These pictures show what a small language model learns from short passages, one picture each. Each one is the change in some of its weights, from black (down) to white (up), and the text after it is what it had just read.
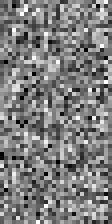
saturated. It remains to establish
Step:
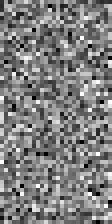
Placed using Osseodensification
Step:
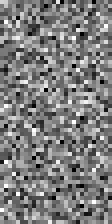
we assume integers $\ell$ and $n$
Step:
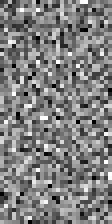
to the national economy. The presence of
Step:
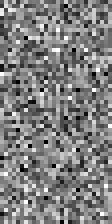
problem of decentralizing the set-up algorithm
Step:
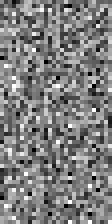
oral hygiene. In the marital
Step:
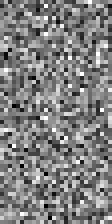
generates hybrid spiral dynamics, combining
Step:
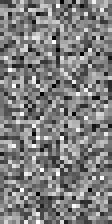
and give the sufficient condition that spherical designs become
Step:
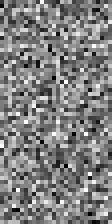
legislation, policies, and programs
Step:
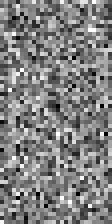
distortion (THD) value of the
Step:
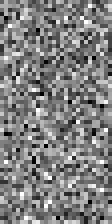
$\ell$ and send its state measurement to
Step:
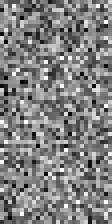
pattern has been}% \typeout{**
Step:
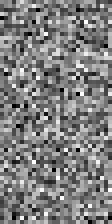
surfactant Short burst
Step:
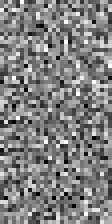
ridges of papillary structures are
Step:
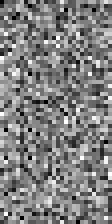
stronger alternative. Some model shops stock thin
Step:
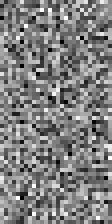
and OCamCalib. However,
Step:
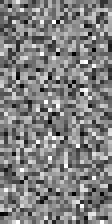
For some history and an extensive list of
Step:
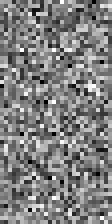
RSSI and SNR measurements were used to
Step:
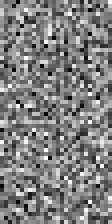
value of making events or processes understandable"
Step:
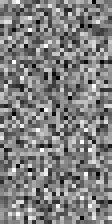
men occurs at the age of 15-19 years
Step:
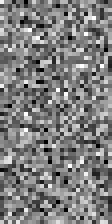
assumed to speak naturally, and their speech
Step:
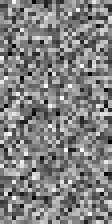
(Ch.: kuang chan
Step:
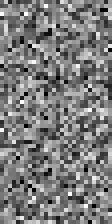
curvatures are random variables, we shall be
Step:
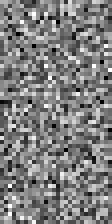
If one makes further assumptions, the exponent of
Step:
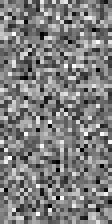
Studies often focus on formulating herbal
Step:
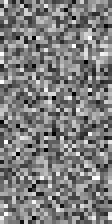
electrons in the leads low enough, and adjusting
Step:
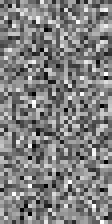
is known. Given that the experiments are in
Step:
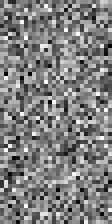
region. There is a clear relationship between infection
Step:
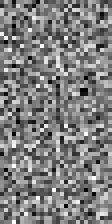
lack of sustained cultural critique. The
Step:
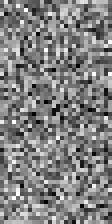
element estimates. GI acknowledges the support
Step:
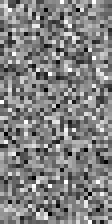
generated $A$-modules are isomorphic to module in
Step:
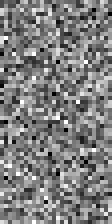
and layer dependent excitons, as seen in
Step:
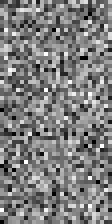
to the action input rather than treating it as
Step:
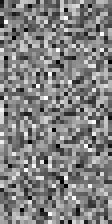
normal loading and pure shear loading were discussed
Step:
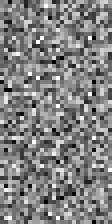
implies Assumption B. Finally, we verify Assumption
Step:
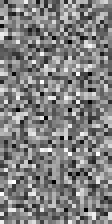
the maximum reduced explosion overpressure and the
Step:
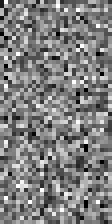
correlators which are by definition derivatives of the
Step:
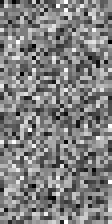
buildings energy consumption information. *Energy
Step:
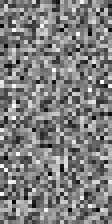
with the addition of integrity-constraint
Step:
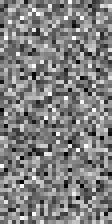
has the maximum in the overdoped region
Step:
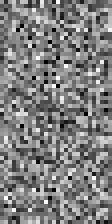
is largely comparable across markets. We expect
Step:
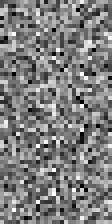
the physiology of the calyx
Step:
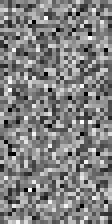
showed that the performance of both uncoded
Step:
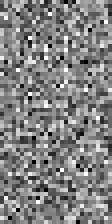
regular measurement technology. VS are often used in
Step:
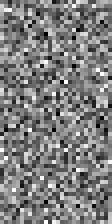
gives us an upper bound for the measure of
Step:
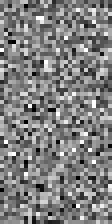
does not permit the use of the traditional
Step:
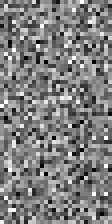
with the involution ${}^-$ and the
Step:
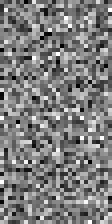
| \begin{verbatim} gap>
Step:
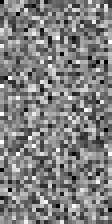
visual element and making it always visible),
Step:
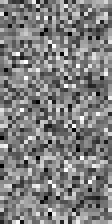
peak fruit maturation rate of
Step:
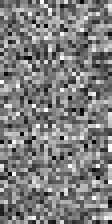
on standing. Alkaline solution is
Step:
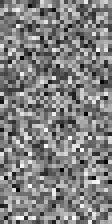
we can construct a homomorphism between their Chow
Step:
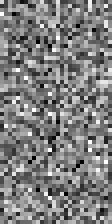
watch-time distributions robustly.
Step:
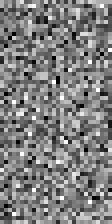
optimum requirements are. He went on
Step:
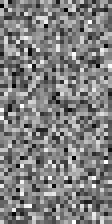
sketch of the reference scenario, while Figure
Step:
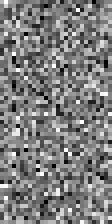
$u$ elements of $A$ occurring
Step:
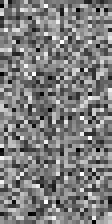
groups of 25 by computer-generated
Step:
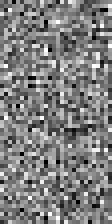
monostearate, Cetyl
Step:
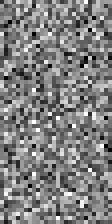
v(u) = \alpha u +
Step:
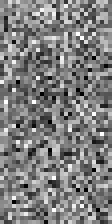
\mb{H}$ by the action of complex
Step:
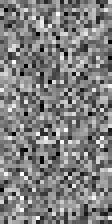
price). \subsubsection{Time steps}
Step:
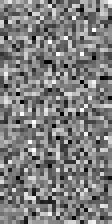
\vspace{2pt} {\bf Proof}
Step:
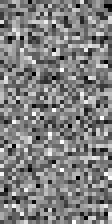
Addressing the Poor Science Performance
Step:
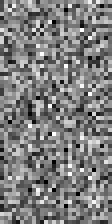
signal of 1000Hz frequency and 94dB
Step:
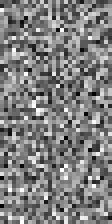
significant changes in the world of employment, and
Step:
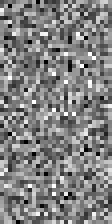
two magnetic vertices ($ \mathrm{F}_2
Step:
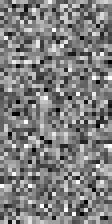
that Lehmer's measure of our identity can
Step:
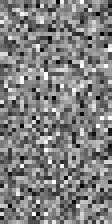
not subject to the PN approximation, a
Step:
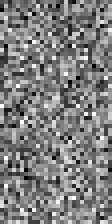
\end{equation} To calculate the free energy
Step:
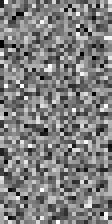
1975). } also attracted considerable
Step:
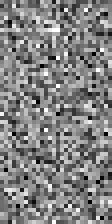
is characterized by strength against unauthorized users and
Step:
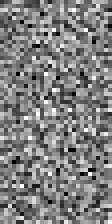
this note, we announce some results on
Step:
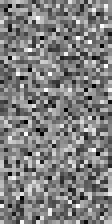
It is known that \cite{BP84}
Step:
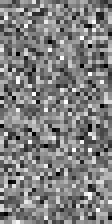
under the categories of P^H ,
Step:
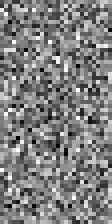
(30 or 40%) can be prepared
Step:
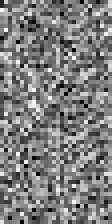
permission of research & publication (if
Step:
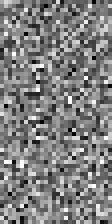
$i$ and $j$ are both
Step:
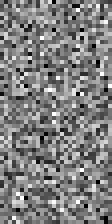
is separable with a suitable labeling
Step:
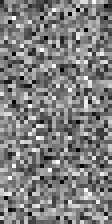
they cannot mix $Z^\prime$ and the
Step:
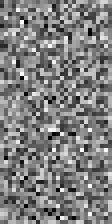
G. HARGREAVES and
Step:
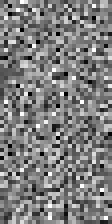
the ridges. In another report examining
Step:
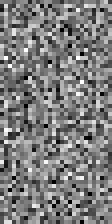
\; . \end{equation} Only one
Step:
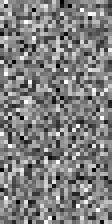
participate in the trial (Ethical
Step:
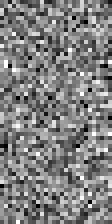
accuracy and efficiency of Neutrino
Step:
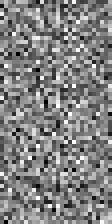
offset is nonzero. \ The arcs
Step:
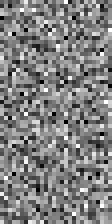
of preschool children is the formation of their
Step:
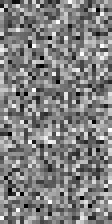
temperature among the proposed methods. (Table 1)
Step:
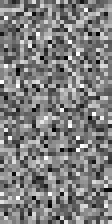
under identical conditions. An identical test was conducted for
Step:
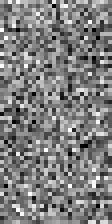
\times N_{b}$ blocking at the
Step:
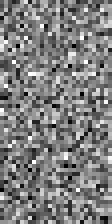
coproducts is extensive; if further it
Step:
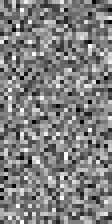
dependent QTMR (as presented in Figure
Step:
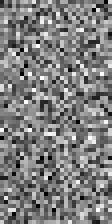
reduce to the standard General Relativity when
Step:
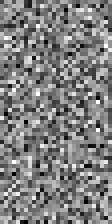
fully explain why some individuals experience frequent
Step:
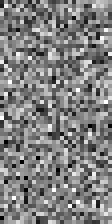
system parameters (pump power, Raman
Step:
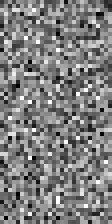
in the circumferential direction. The
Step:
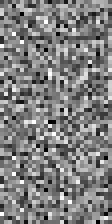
reliability and availability of electricity to
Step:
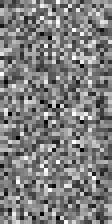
in good accordance with literature.³⁹
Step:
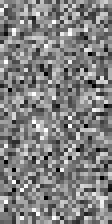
5. Table 5: Full QLoRA
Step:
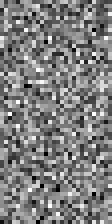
Theorem \ref{thm:nondegenerate} from
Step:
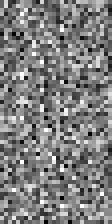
node which has reserved some bandwidth for
